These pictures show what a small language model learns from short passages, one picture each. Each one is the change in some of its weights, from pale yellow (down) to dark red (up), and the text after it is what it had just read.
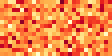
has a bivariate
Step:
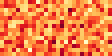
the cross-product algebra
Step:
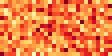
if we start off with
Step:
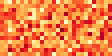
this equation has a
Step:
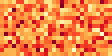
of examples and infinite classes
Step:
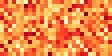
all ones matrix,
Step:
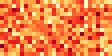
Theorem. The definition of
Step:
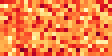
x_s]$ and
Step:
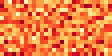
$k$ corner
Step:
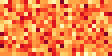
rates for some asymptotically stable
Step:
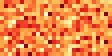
free group on two generators
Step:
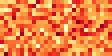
$\Phi$ is
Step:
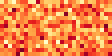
the class of all elliptic
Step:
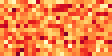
the Fourier transform of some
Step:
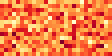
precisely $k$
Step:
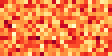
general, there exist
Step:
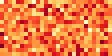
a stabilizer for
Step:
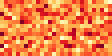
expectation after $t$
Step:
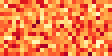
and $A$ be
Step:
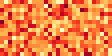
prove the first two equalities
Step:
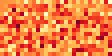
that a theorem of
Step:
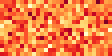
they were introduced by Lefschetz
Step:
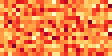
(this was proved in
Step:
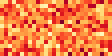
assertion follows from the fact
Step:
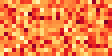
decision rule} for the
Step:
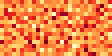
constant patrol
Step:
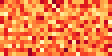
\Omega, \ x
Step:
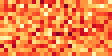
$\Cal G$ acts
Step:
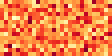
sample independently another Brownian
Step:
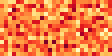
of order $9$
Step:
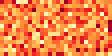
and therefore, it makes
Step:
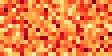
modeling techniques come at the
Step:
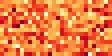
if all components of
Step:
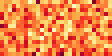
over the whole period
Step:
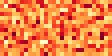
$X$ be a
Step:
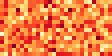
the composite map
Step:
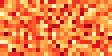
\ \text{ see
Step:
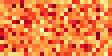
of repair actions that
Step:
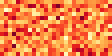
$t$ and
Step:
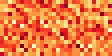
need to be compared
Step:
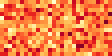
been partially supported by the
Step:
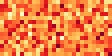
potentially forgoing
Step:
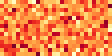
the conserved quantities
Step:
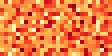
is an harmonic function we
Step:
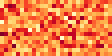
suppose that $s$
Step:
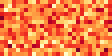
it is common for authors
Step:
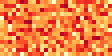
exponent was proved to be
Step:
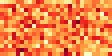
number of events in
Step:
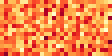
worked out the full
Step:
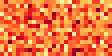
in this section of our
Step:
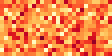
we do not include
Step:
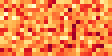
of $K\cup
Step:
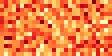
time. We develop a
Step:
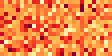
other tests, the
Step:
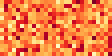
be a locally compact quantum
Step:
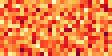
must diverge from the
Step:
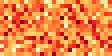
form of constraints on the
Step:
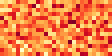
$\delta \in
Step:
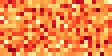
was tested on
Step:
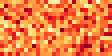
Global existence of smooth
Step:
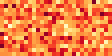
moment maps for the
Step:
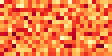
with $d$ replaced
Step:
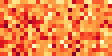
given by the convergence of
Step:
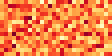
$n$ vertices,
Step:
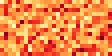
now a morphism:
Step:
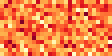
from parent }
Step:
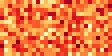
that they possess
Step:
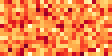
the rational simultaneous approximation
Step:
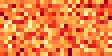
of Orthogonal
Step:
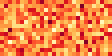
application, introduced by
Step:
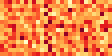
the restoration
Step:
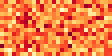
$q$ or
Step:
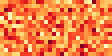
the face homomorphism define the
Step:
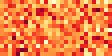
finite rational combinations of
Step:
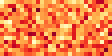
corresponding to $\xi $
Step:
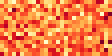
the order of ${\cal
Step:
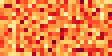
contains a fundamental observation by
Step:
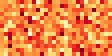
Centers and Units
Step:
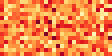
\exoj =
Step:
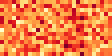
an unstable manifold.
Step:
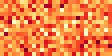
spaces. The entries in
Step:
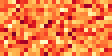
$X$ is
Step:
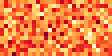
and 2 backward equations.
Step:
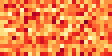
The arguments cover the only
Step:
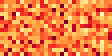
\medskip \noindent
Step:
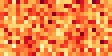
be conjugate by some
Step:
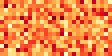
interpolation spaces between the spaces
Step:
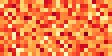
as an induced subgraph.
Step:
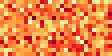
following problem: Fix a
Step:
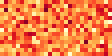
such a function $ N
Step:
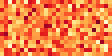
highly differentiable function.
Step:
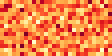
fields, but none
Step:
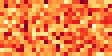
refined ramification and
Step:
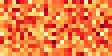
a minor influence
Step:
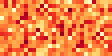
the additional periodic orbits
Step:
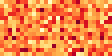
there will be a new
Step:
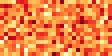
example: the mass is
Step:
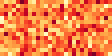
modules are then defined as
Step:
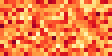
\bea F(\la
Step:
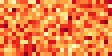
the GC structure on
